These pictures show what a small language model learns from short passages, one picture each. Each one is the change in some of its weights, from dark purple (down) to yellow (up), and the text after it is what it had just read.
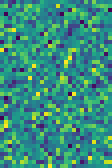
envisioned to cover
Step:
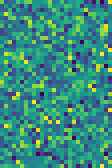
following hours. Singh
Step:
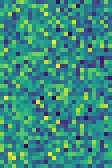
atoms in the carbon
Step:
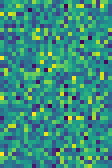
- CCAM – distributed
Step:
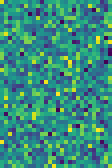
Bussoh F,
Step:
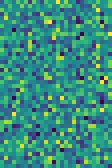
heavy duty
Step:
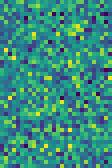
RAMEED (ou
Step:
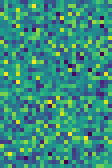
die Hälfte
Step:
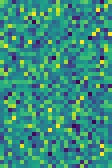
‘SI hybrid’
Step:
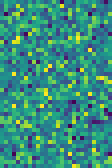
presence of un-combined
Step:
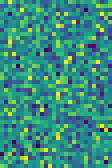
the knowledge it is supposed
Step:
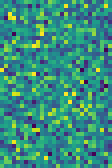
Awareness* – the
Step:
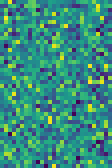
of studies on conifer
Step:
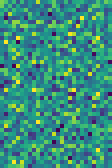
est bénéfique pour
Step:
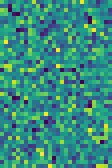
las líneas de
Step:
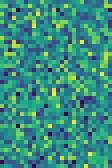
be iodinated. This
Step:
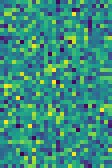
or animals. Consent to
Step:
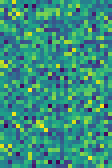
forma mais significativa. 17 -
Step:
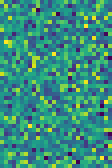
use of gadgets by
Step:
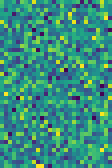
kaitannya dengan
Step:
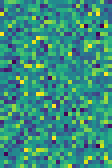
para criar um sistema mais
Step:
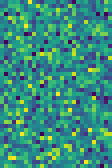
a time corresponding to the response
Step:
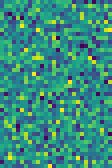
among those regimes. The
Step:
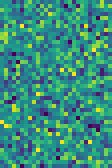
para o direcionamento
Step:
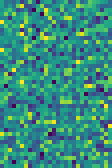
DIGEST OF THE
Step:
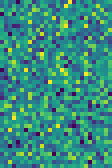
‘It helped me
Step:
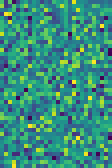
between social media use and political
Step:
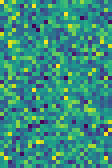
Fig. 6. Table III
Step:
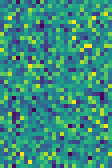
dışında kişinin
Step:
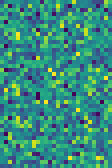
Bottle Flip
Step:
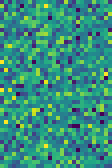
kundagi pedagogika
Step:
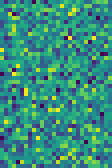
plants and others are
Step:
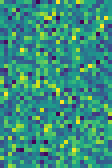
messages and procedures are
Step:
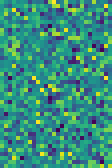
estos escritos se
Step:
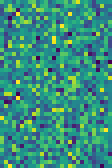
bahwa strategi visual
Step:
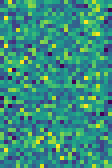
misery resulting from
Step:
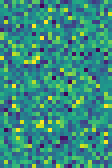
момент покоя,
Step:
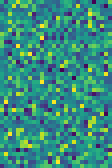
early Christian
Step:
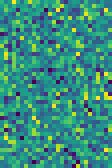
impacto gráfico
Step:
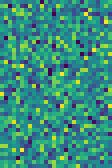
distinct economic environment, financial
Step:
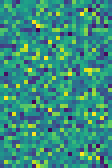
greater subject specific training in
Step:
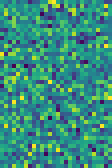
real de entornos
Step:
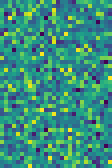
tuber diameter,
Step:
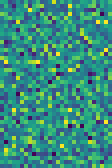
A large demonstration pilot
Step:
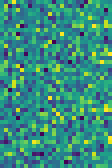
HH Nandhini et
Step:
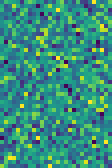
places serve? To what
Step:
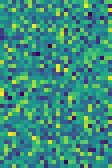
proximity to pollution
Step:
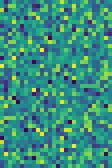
площади в
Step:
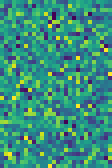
anti-crisis management that have
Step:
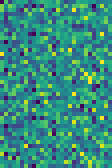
ҳам ҳисобга
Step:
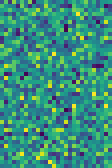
empresa durante el
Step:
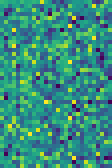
intention. The research highlights
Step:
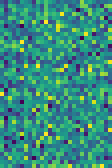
yuzaga kelayotgan
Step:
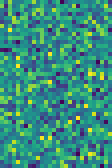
shelf life to 3 – 4
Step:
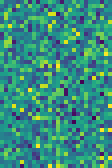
problems of book culture: main
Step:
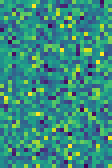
S. Calcium concentration
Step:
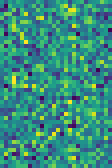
Wide Web and social
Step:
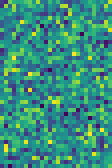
FTIR and ¹H
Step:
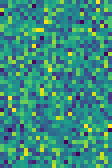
This is true. But
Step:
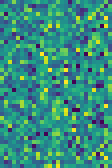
samarali foydalanish
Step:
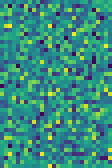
than approaches that use a single
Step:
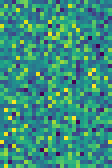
Then, all the relationships
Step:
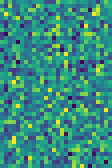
structures (or chiral
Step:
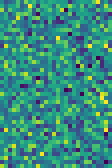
of the model to capture information
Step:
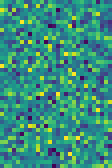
land use, seasonal
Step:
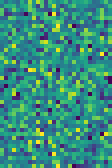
and useful persistence.
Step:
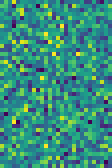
and real exchange rate
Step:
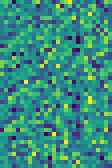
accurate information about ground
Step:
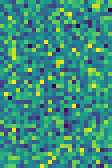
protective for the course
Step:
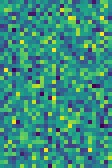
and Related Technologies.
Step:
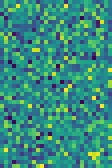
sedikit daripada
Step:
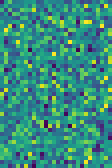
6 equilibrium
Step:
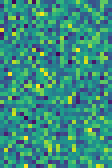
is increased vegetable
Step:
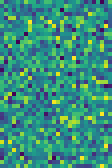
between population aging and life
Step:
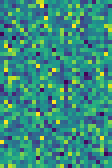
qu'élu de la
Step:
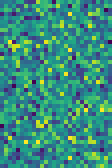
Lunglei with only
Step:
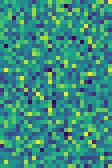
11 de junio.
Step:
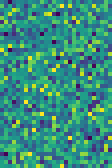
levels. Abdominal
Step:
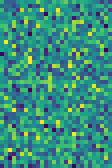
adaptive human communities, which
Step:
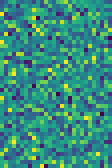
summarizes the
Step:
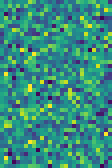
hacker attacks, which
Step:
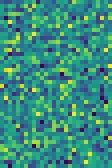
5. Jumanov I.
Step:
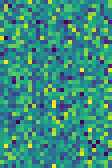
a comparative analysis of the obtained
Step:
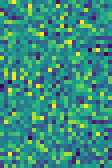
copper material is used for
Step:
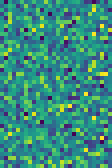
dan persaingan yang
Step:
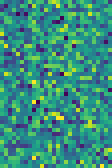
ter, adquirir,
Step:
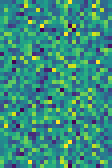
precipitate was formed
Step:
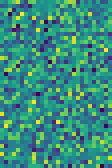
la replicación, y
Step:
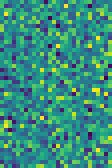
En ese sentido,
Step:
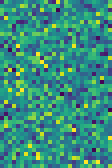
enzyme system is one
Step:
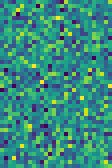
standardized chemotherapy
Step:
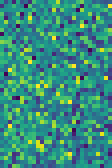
leaves which is around
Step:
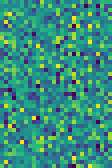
вплинуло на
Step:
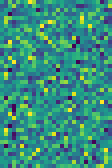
former is obtained by reducing
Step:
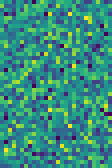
Avloni, who
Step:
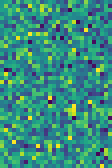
out similar adsorption
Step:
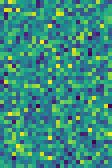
we aim to set up a
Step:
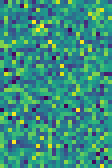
were admitted to
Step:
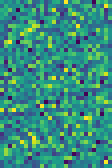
horizontal cross section
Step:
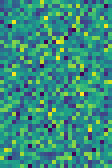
esa ma'naviy
